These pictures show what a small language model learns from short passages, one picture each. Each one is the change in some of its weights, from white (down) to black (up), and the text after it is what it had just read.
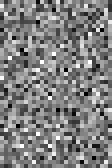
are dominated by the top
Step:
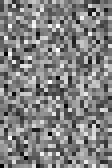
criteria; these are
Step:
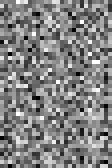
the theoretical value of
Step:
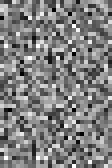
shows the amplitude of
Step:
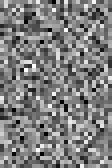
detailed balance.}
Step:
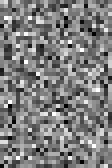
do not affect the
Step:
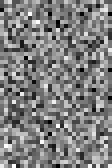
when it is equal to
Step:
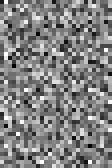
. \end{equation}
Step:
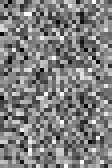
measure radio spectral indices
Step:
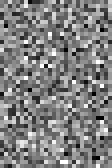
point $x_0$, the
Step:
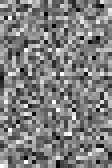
or power beacon. As
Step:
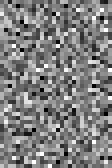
nearby clouds we
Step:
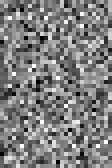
uncertainty, with
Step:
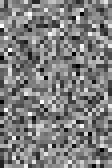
\phi + {\rm constant},
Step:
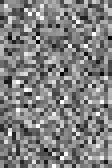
refer, e.g,
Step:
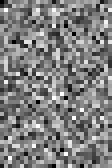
that each pair of parties
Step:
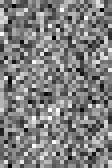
for the larger BCS
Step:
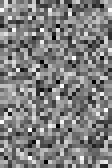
to the GPS sources.
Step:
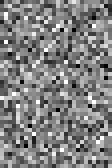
the DME applied
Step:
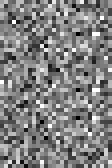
We set one mantissa
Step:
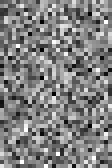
using Cholesky
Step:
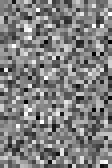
the resulting equation with it.
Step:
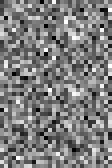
has recently supported dynamic
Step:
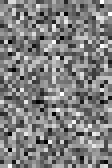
the above ratio of transverse
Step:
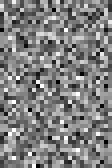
is true today,
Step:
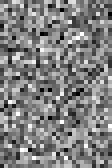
not fall neatly into
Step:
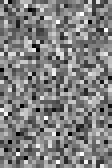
gauge couplings and fermion
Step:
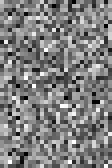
the disc be $(\phi
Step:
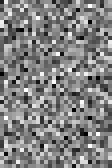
\end{equation} which
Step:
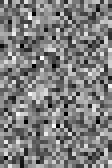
added to the list of
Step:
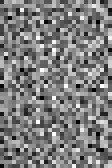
& \int q \id
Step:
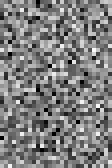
compute the relevant
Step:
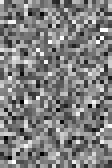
differential ZFC curve
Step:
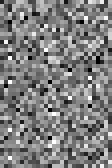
the complexity of Model 3
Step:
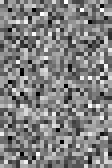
and the $\chi^2$
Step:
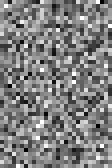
and combine prior to the
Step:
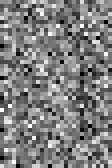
scale for cage deformation,
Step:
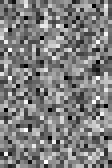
the rebrightening
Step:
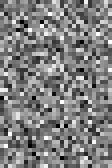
inertial mass}. At
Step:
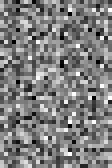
Phys. Rev. A},
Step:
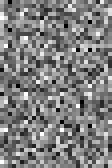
Since our REST
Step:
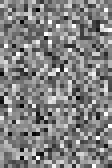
from different data combinations are
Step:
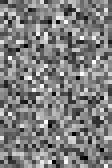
and misconceptions
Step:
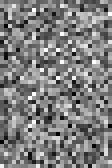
the manuscript, and
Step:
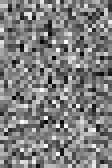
because of the square
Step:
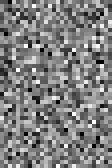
and $b_i$ are
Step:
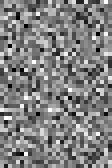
of the baseline model solution
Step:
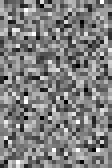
not there are observable effects of
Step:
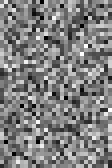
number of other cars.
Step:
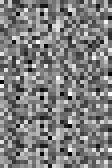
Phys.\ Rev.\ D
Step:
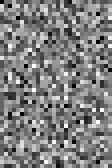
which arises is how the
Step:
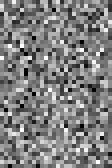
is a transition phase in the
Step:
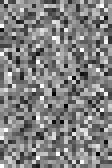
tokens or labels
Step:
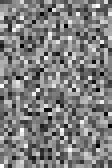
"Select an
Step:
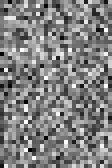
the yield and flow
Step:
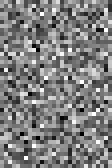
the spatial fermion
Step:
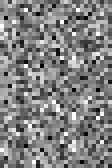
hole doping,
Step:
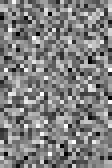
95\% of students
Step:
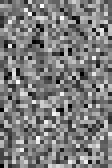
So far, good
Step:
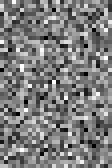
is a smooth gauge in
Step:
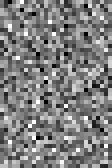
preparation, right
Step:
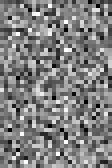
built on and
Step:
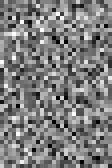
is likely to represent
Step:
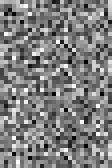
would like to express our
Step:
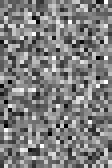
in which the fermionic
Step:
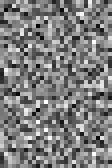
as realistic as possible.
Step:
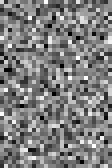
find only a few sources
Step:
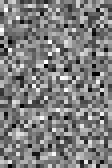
interference of the $s$-
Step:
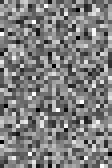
issue, one has to
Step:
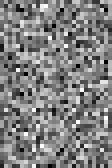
dispersion, and the
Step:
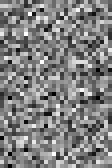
be seen, the original
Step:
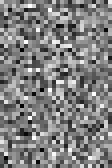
interesting results from our
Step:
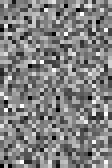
four dimensional Killing
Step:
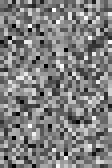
day must be equal.
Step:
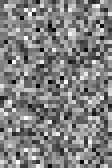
vertical dashed,
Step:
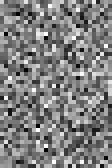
the medians of the
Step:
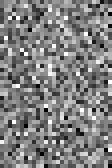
pretrains a diffusion
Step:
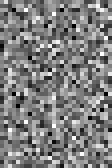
\nonumber \\ \sin^2
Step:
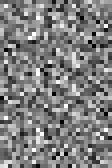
in the right inset of
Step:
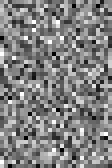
loops in the random
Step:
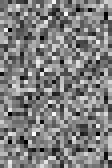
predictors residing
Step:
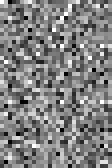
i.e., when the condition
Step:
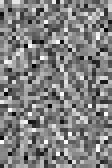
an approach to a fixed
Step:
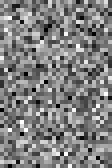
a specific way in the
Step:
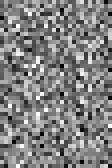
longer using any approximation,
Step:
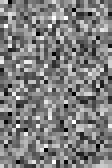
considering different heights and
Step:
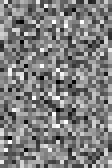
could extract the domains
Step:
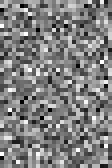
model, where we adopt
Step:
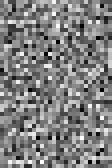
GSW, for which the
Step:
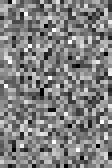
we extend the minimization
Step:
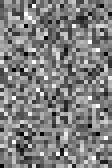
of these cells into
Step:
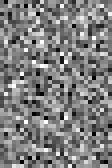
lack of clear state
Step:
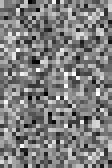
This case is related to high
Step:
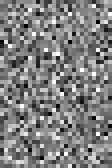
in nonlinear regimes has
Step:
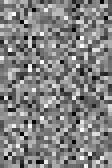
the luminosity function
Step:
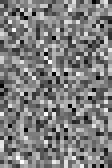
has been a topic of
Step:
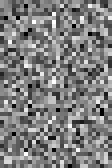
\times 3}$, corresponding to three
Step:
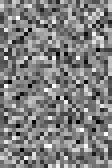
been estimated by fitting the
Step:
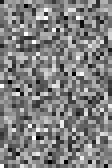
series, the standard
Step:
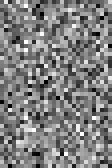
then learn of the
